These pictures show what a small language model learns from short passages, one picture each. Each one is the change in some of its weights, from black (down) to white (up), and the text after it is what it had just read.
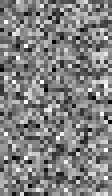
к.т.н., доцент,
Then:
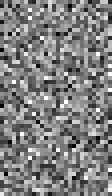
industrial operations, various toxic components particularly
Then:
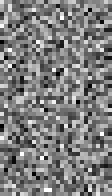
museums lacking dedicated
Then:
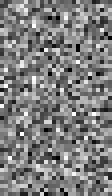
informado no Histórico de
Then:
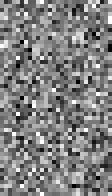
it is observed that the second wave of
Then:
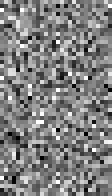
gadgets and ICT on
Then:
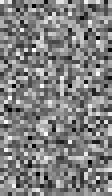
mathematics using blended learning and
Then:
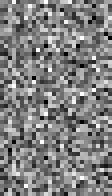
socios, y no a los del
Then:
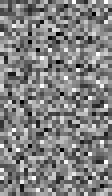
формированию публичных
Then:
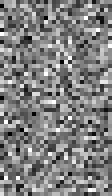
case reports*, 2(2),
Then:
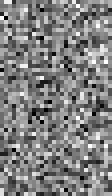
¿Pero, qué sucede
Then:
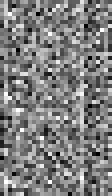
been taken into account in the literature
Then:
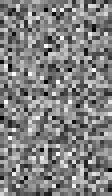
group, ISP-treated group,
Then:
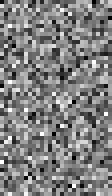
ish olib borishi kerak.
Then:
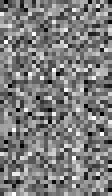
in 2 out of 14 sessions.
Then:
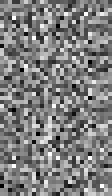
A Post-Colonial
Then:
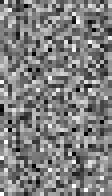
among all cancers in women.
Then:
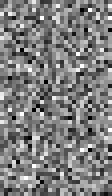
de um Estado que respeitasse
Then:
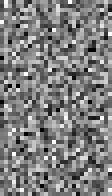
M. (2021). Participation and
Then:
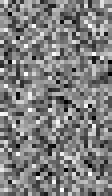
\(BGBl. I
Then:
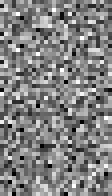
com que ela esbarrou desde
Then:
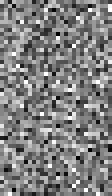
Foram feitos embasamentos importantes
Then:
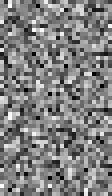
economy is also confirmed by the statistics of
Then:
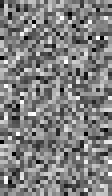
Writhing Test 3035
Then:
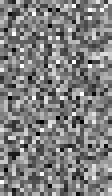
medium-, long-term effects of
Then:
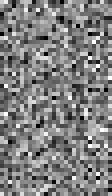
across different periods, and wildlife
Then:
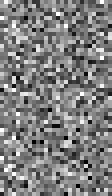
banda, seguido por Naive
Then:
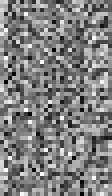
maktablarida DTS talablari
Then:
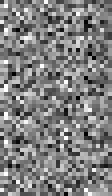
HUMAN RIGHTS
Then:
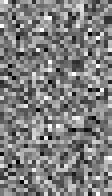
and if it is likely to endanger
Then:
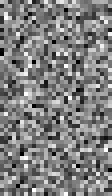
clades defined by their key characters,
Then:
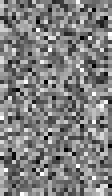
umumta'lim maktablarda
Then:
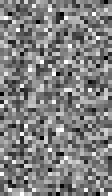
backbones shows that attention-based
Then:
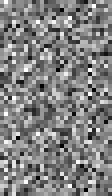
кредитной деятельности
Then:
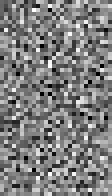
developers, and architects) perceive
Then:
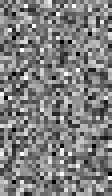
***Kalit so‘zlar:**
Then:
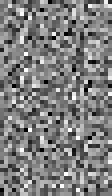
architecture and landscape design, selected through
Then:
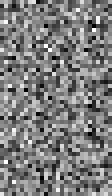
р.). Термічні
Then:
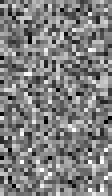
Н.И. Пирогова,
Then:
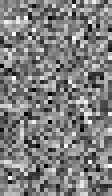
developments affecting Turkey's foreign policy only
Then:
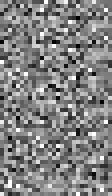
sont mises en œuvre
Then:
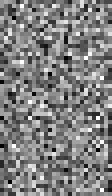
with the piezoelectric
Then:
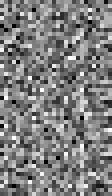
food flavouring condiment used
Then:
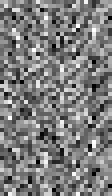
ettiradigan san'at turlaridan
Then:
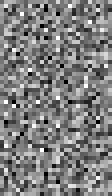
2018). The purpose of this study was to
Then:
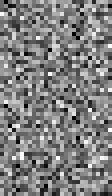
etwas weniger oft
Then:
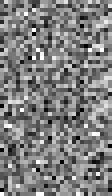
Information defines the extent in which an
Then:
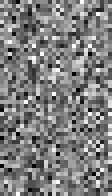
cannot overall be defective in government.
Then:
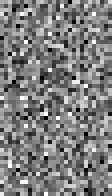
coastal management practices (Cox et
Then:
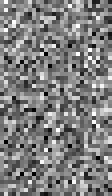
There are three kinds of periodic changes
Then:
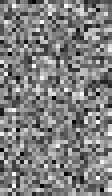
matrix and reinforcement have been investigated.
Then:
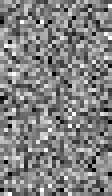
ya que las mezclas del
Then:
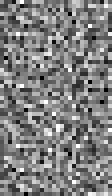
strategic areas: management, research, design
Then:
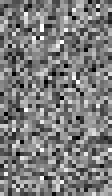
equivalent. The more reduced form of
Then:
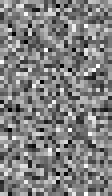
present study aimed to clarify whether Oxt
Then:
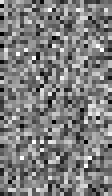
the computing device which stores data
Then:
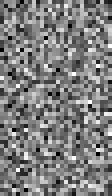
is provable that the pits are formed
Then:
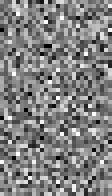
bajo la norma internacional ISO
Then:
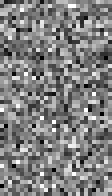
agua ultrapura, y se
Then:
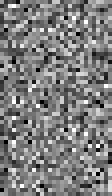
of the seeds and the hard shell
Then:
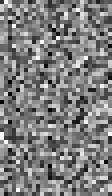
unclear and ambiguous situation as shown
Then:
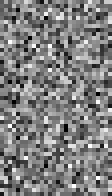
reopening actions etc. are presented.
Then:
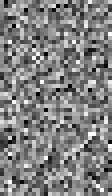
them to consider different aspects (current and
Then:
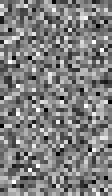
raqamli ta'lim
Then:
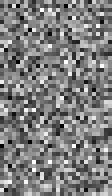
ed. New York: Oxford
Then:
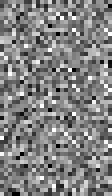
titrant g mg/cm
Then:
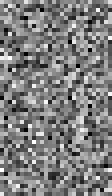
characteristics creates a foundational framework for
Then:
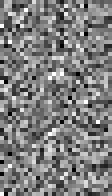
14-bit analog to digital
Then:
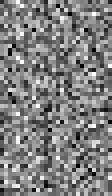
pour répondre aux exigences de
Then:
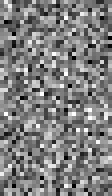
institute of Medical Sciences, NH
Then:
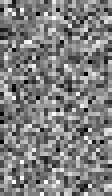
biocellulose, all of which
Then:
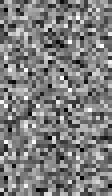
chí Hán Nôm,
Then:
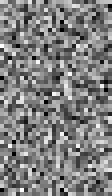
corajosas, audaciosas
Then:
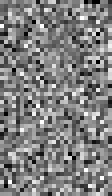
enable the marketers to lay an emphasis
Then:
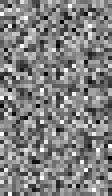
4. Current Status Mark only
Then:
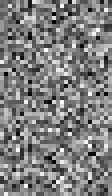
orqali amalga oshirildi. Tadqiqot
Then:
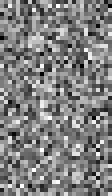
matrix K is chosen to be the gain
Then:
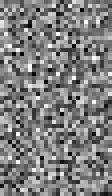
well as Spearman correlation coefficients
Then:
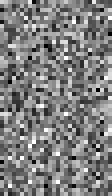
were the offshoot of our
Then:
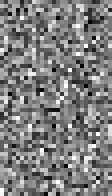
dosage form. The method was simple,
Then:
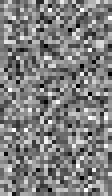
nature et de la vie 6,8
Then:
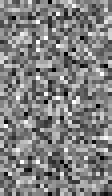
revolución socialista en Rusia y
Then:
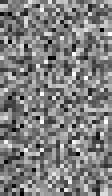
AUTHORITY Unmasking
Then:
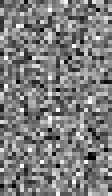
who have been trained to do teaching work
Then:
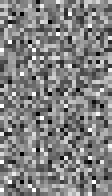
the methods used to index biometric
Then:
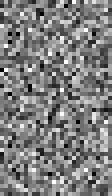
va hamdardlik hissi
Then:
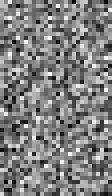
ustun qiladi, har
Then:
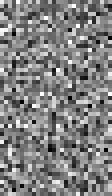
- Realidade aumentada
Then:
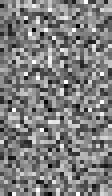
explican en su esencia por principios
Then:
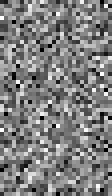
в указанной области.
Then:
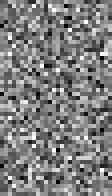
применены для управления
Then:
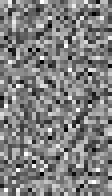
a complex network of forces surrounding
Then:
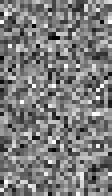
the device as it is already implemented on
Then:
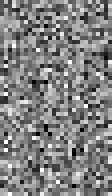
in both contexts can be highly
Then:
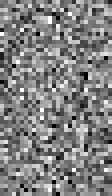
Systems Biomedicine, University
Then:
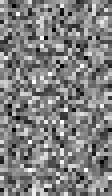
ovqatlanishdan oldin
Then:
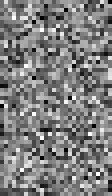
of its characters through the emotional and
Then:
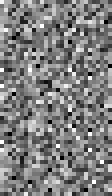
is a homoeomorphism
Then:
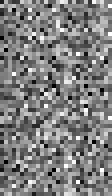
но ее уточнение
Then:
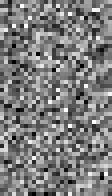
o'rnatiladi. Bu
